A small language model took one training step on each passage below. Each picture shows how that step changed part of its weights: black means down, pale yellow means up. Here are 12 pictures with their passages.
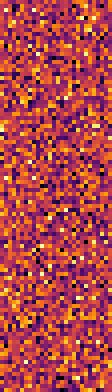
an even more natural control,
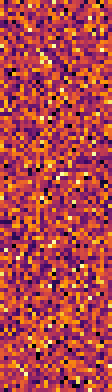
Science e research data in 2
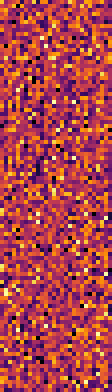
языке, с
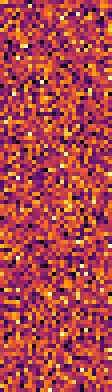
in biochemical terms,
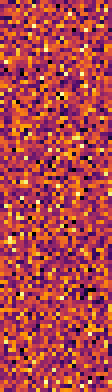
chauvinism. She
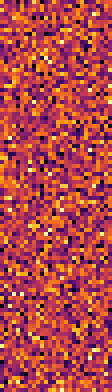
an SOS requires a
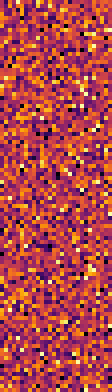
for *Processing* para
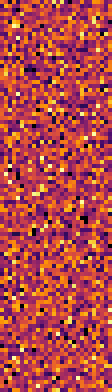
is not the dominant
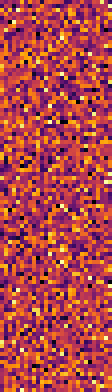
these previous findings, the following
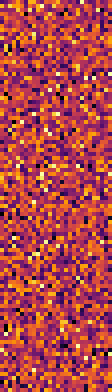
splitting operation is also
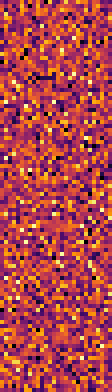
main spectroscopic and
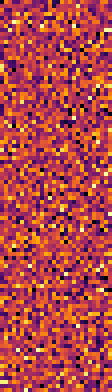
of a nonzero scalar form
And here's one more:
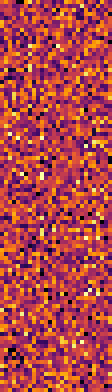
have gone through five stages in
